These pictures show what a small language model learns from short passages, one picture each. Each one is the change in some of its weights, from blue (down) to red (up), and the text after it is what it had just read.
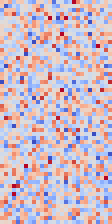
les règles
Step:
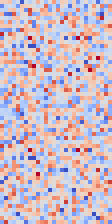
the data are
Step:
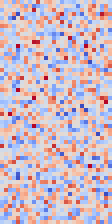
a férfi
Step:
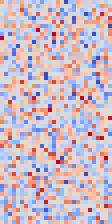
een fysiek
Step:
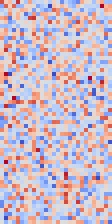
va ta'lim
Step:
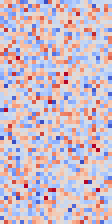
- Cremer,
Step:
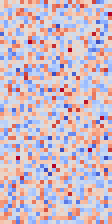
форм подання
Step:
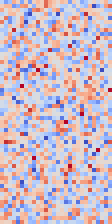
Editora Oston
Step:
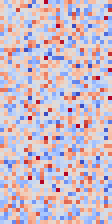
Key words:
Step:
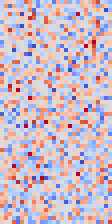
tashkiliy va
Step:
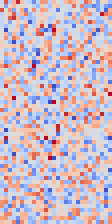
de CIAT
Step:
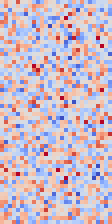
бы привести к
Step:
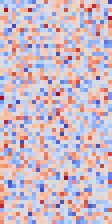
на своєму
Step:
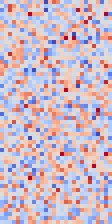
We will present
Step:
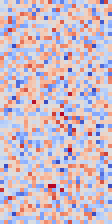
cuidado centrado
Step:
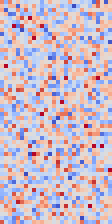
Ribak S et
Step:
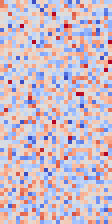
общения, но
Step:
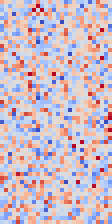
Целта на
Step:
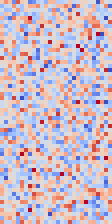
hayoti davomida
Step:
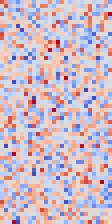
de Outubro
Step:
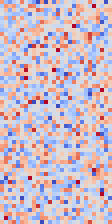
va qonuniy
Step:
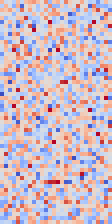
realiseren, dat
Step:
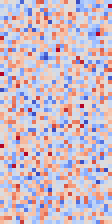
institutionele programma
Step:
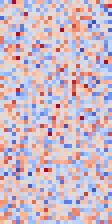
rivojlantirishning samarali
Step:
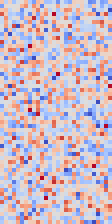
Leng YF,
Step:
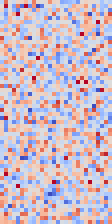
é, numa
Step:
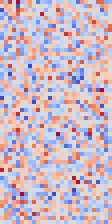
bizning hayot
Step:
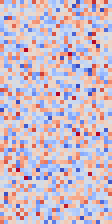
va marketing orqali
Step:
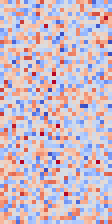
процессов. 3.
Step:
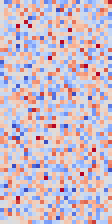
contenido de la
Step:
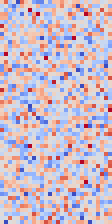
2, completamente
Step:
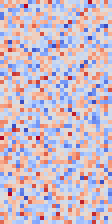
grupo para su
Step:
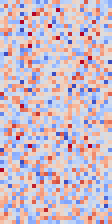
stages of
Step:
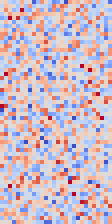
de financiación pueden
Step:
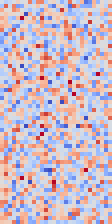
contribui para
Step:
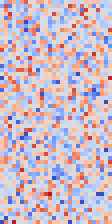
salas em comparação
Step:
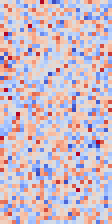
sapone e
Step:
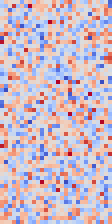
kengaytirish va
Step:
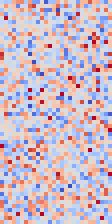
asosiy usuli
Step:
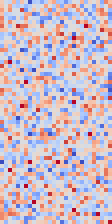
ter redução do
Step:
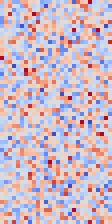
use of water
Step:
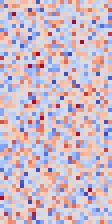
A empresa tem
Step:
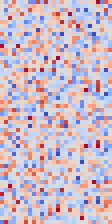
شخص با
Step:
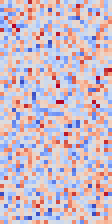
interação e os faz
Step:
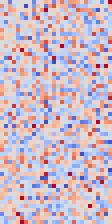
ichiga oladi,
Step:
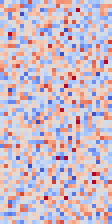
de-a patra
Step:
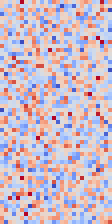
Comprender los
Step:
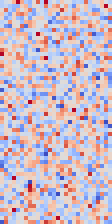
der Freien
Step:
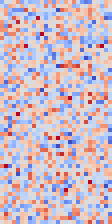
using various
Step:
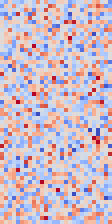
bizgacha yetib
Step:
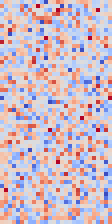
explorando os
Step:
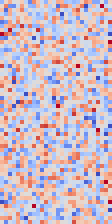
implantação da
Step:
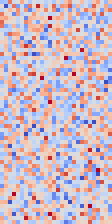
lo digo, te
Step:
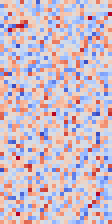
bilan hamkorlik
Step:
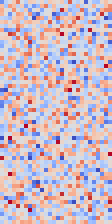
kütle ve
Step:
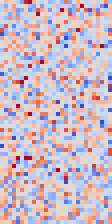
већ и
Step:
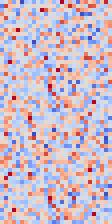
of library
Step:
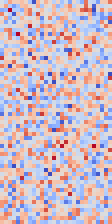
формування під
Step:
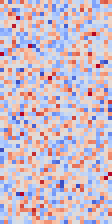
selen moddasini
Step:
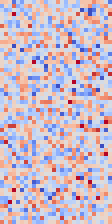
turi adabiy
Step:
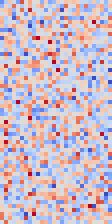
of Economics.
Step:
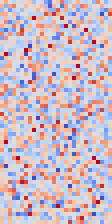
state of the problem
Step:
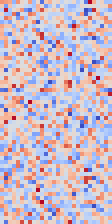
образом, в
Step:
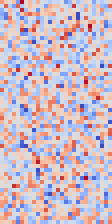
bias lies!
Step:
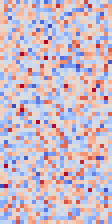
tan olingan
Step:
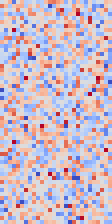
Из этого
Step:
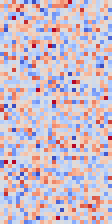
in Castile
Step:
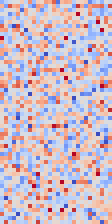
critical analysis of
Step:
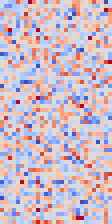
sentimento de estar
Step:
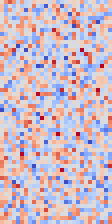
Supuesto 2
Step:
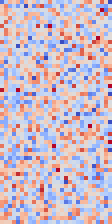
по достижению
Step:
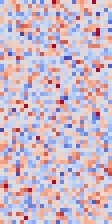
los estudios de la
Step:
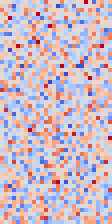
birga keladi.
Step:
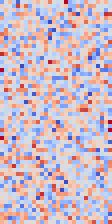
на розгляд
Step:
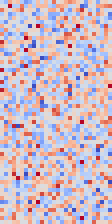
- Garcia,
